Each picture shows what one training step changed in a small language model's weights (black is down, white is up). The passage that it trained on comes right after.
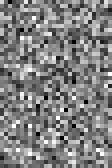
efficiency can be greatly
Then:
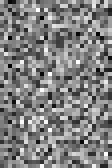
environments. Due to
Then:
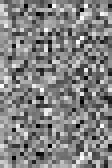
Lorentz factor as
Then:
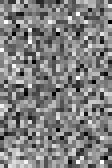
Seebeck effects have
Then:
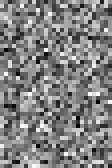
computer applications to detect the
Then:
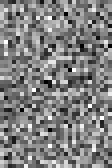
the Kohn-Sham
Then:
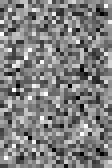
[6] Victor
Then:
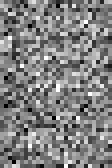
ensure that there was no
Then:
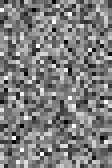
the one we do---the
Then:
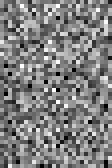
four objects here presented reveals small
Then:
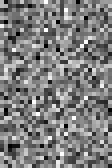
hundreds of native
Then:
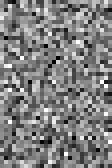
large set of Slater
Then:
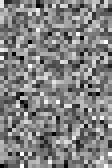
generation (RAG),
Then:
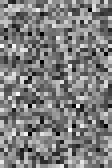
democracy: -
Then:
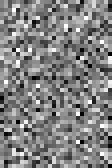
Furthermore, relevant
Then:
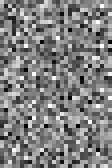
jome masjidi,
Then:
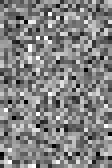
builds another room which
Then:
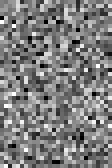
kunda O'zbekiston
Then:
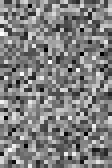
tested at densities up
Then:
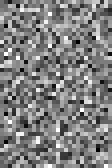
effects of sizes and
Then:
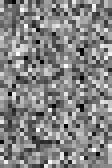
towards the Syrian
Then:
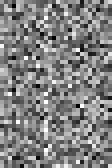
development of schoolchildren,
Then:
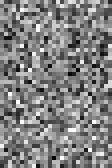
components $\Psi_{0},
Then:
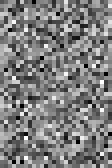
la resiliencia en los
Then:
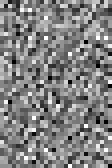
thus avoiding costly
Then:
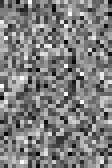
the chemical dye would
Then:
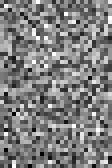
response of PANI &
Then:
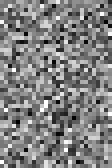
wanneer geen van
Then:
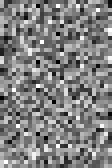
model, we included an interaction
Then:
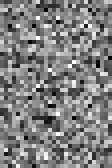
effect of the fluctuation
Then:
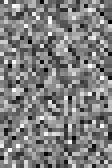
av John og
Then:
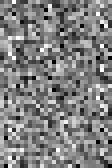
vazifalarni hal
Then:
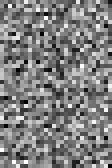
gevallen) niet
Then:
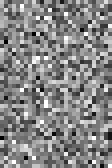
the images. ³
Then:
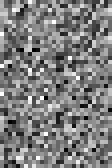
nominal wavelength of
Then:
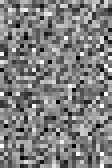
least one $s$ -
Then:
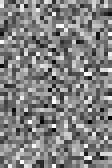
that suitable reliability
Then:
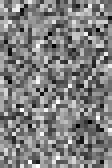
norm for video
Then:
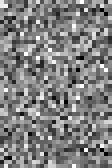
supported by a Discovery
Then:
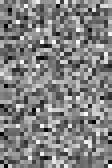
disposal and timely
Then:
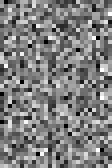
and power splitting, were
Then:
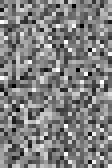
the influence of Commercial
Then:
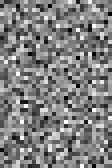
dimension and $\nu$ is the
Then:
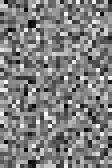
service and collecting the following
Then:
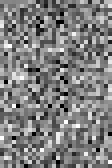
dipyridine complexes
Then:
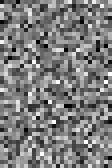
re-assessing the
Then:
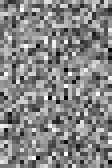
below, intentionally
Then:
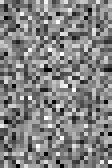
evolving digital world.
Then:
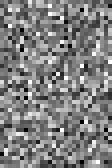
dan baland bo'lgan
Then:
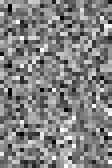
bilan birgalikda
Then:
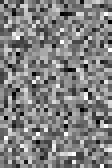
e Políticas Públicas
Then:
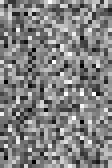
chiqarish chiqindisi,
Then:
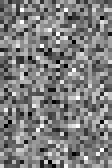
it cannot account for the
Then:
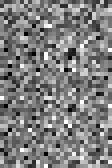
of this paper is a study of
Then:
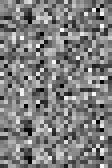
and M. E. D.
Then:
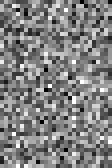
have your photo be
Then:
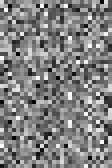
projeto, assim como
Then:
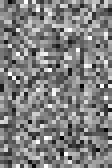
standard deviations of these
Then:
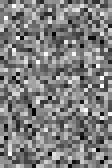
a major force behind digital
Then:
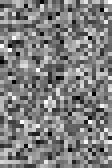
Everett* }
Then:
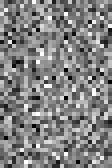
the impact of this new concept on
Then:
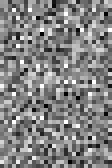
high-density lobes
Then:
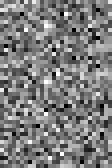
of character implementation. 2.
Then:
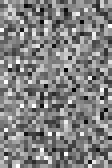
between the six subword
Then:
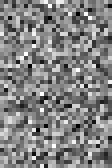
its application in smart
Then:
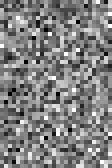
heavy metals by
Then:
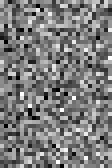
constraints can be added to
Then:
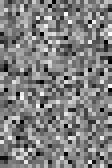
the case when pollen was
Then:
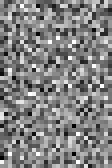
independently associated with an
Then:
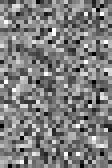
M & Pugin, A
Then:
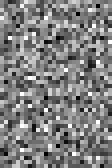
total DM vector is along the
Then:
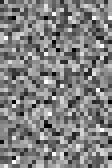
of research in asteroid
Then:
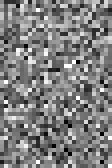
further issue is a comparison
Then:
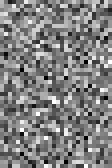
acceptable coefficient of correlation
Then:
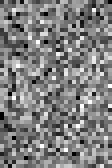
Khan* has one
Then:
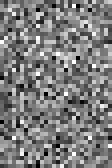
exist and how it can be
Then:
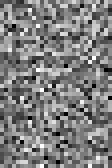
encourage or maintain
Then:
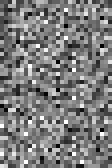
it does not allow them to
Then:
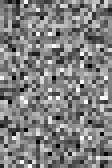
flow was predominantly
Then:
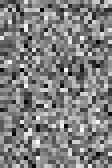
dimension of concept. This analysis
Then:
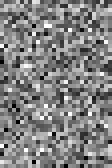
of second order partial differential
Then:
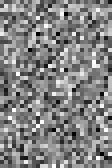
of $p$ giving
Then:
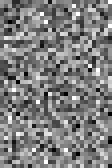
he has a sick wife
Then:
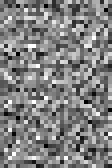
intussusception and
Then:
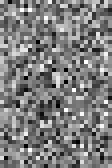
\, {dy \over
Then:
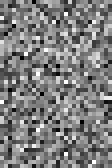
reason for the Theorem
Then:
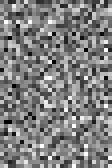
Support staff to
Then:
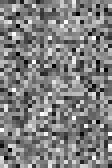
O : Writing -
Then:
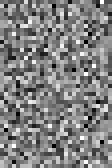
To date no studies have
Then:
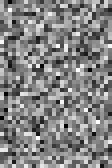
electrical properties of directional
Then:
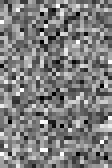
em que nenhuma
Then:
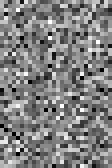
do figurojë në
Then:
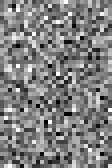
to a lattice mismatch
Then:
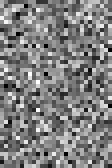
cavity and the material
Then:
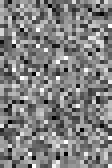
energies, at or above 100
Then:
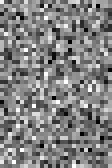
factor (1-$\lambda$)
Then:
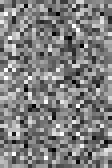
ugljika u
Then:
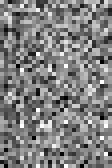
depth and the exact peak
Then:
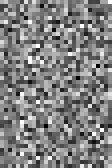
this wave function, which is
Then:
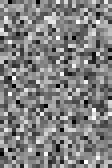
unbounded, then f
